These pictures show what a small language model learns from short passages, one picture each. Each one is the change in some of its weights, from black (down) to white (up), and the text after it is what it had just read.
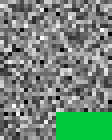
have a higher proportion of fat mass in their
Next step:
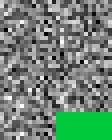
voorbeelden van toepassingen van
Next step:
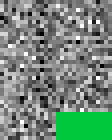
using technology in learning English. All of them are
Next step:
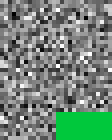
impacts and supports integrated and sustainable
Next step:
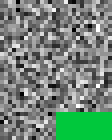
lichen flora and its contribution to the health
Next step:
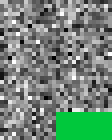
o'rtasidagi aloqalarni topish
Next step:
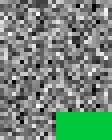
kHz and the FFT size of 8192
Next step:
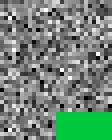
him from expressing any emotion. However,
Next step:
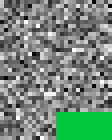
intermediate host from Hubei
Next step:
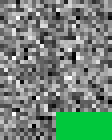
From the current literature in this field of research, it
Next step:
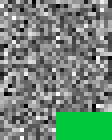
С-3 1. Бетонная смесь
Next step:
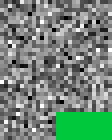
28 anos. É uma **Revista
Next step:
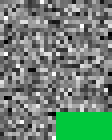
mendapatkan kelas perawatan
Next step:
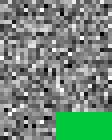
Tatsachenbericht der antiken Situation
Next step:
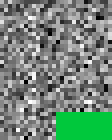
Yu. Krachkovskiy,
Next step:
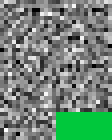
importância dos movimentos de base liderados
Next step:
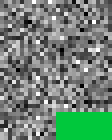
may seem counterintuitive, it could be
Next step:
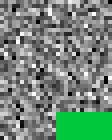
плане специфика имени
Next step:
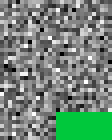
больных он лишь на
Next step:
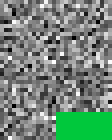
and infrastructure, combat terrorism as
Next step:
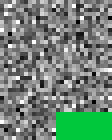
estresse, por exemplo (Ferreira;
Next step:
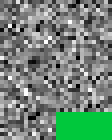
uchun olib boriladi. Konflikt
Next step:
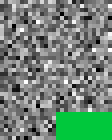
Media Figure 2: Phosphate
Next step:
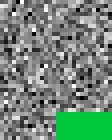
a structured questionnaire method. Primary data
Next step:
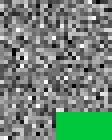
There were five rounds in the
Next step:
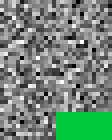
Table 15, while the input parameters for the design
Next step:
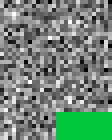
TPPo yang dilakukan
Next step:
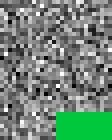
спорт такомиллашувини
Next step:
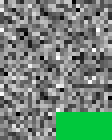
information regarding the collision that one
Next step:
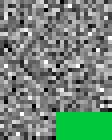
provides an economical, controlled environment for
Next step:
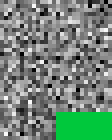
Loenning. "Introducing
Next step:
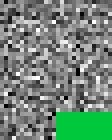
(doutor em Sociologia pela
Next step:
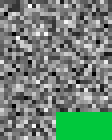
Workshop sulla gestione dei
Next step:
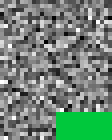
as the thickness of the membrane]. The
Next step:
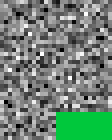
da Silva**, graduat en
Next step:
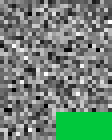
for routine operations and maintenance
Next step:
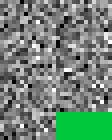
con Discapacidad.* Recuperado de
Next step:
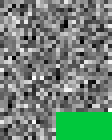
responsável assinou o Termo de
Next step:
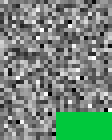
miércoles 16 de enero de 2005,
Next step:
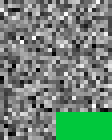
of electricity and make consumption price
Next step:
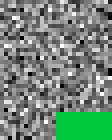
the width of the data vector. 2
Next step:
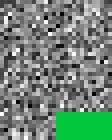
básica, como água encanada e
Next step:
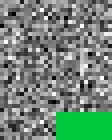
apoios intermediários. Os
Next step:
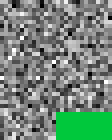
kim o'z molini yomon
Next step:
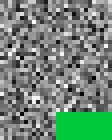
98% and in the case of an
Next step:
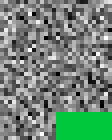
elements of the freight gondola cars
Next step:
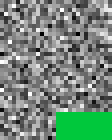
are changed to investigate the effect of these parameters on
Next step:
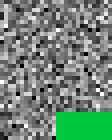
and difficult will be the students' questions
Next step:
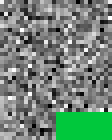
(of similar form) by iterative
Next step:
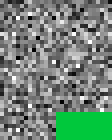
Respublikasi Prezidentining qarori,
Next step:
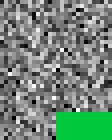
other social institutions of an education system (the organizations
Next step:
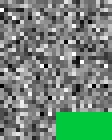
above is connection, it pertains to the
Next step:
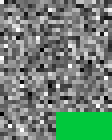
back to the seventeenth century with
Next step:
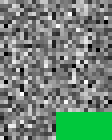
kompetentligini takomillashtirish va
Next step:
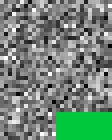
fatalism. *Valuska* is a
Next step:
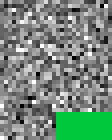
bubbling was evaluated for the
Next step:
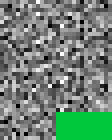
мав розпочинатись у
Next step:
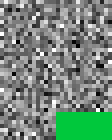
баҳоланди. Дельта
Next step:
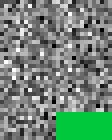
hisoblanadi. "Mana bu jonli
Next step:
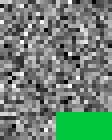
самоорганізації з
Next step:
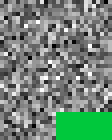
a practical case study, Turkestan is
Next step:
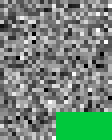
ruber* também é fonte de
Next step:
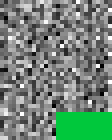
النبي صلى الله
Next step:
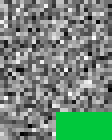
Sec. IV-B it was postulated
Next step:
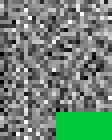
America, Australia, and European
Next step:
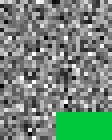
авіаційної науки.
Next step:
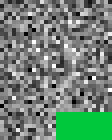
Prezidentining 2018-yil
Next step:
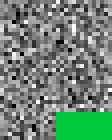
Informationsrezeption. Wissen wird nicht
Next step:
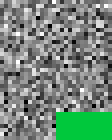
in the Global South is better
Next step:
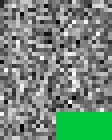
Skinnerning operant shartlantirish
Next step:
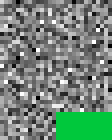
\end{array} \right\}
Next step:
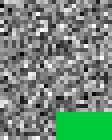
у Діагностичному
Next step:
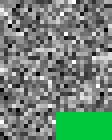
-E_{d,e.} yielded
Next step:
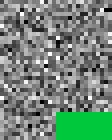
de Escolaridade – Trabalhando com
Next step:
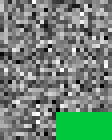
pois é nela que o indivíduo
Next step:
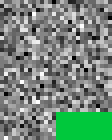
entre os pacientes infectados..... 25
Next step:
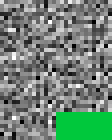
și cerealiere, și preparate
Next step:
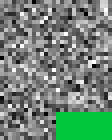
das abordagens de programação tradicional.
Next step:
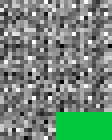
JARAYONINI TASHKIL
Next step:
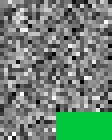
educational programs of peace education pursue the
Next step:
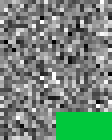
Abdumuminovna S. Z.
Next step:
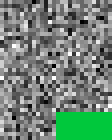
with an average of 8.38%. Organic
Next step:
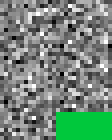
sportni turlari ta'sirini oshirish uchun
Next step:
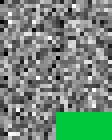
harakatga tayyorlik va
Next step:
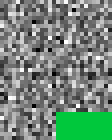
қандай мусиқа ва
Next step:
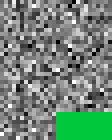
Ekologik tizimlar va ularning
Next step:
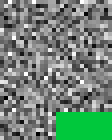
scenarios show a decline in the
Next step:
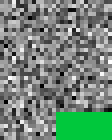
making predictions, visualizing content,
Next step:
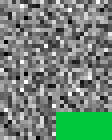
les obstacles et d'apporter un
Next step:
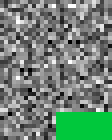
to treat people around them with respect and responsibility.
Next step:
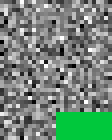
hypochlorite, neem, and
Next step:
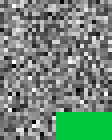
thing is to establish a clear difference between the
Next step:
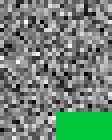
Peter Eliasson⁶, David
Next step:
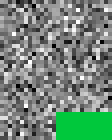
catalogue is now linked to the
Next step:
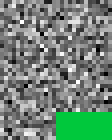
studies which are related to employing the NS approaches
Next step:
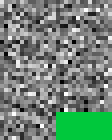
INDÚSTRIA Caroline Leal
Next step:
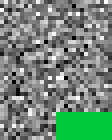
катта мавқега эга
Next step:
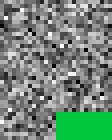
face challenges due to conflicting
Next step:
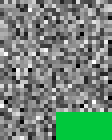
niche. We suggest a novel approach that
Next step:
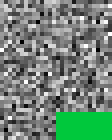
López. A testbed and an
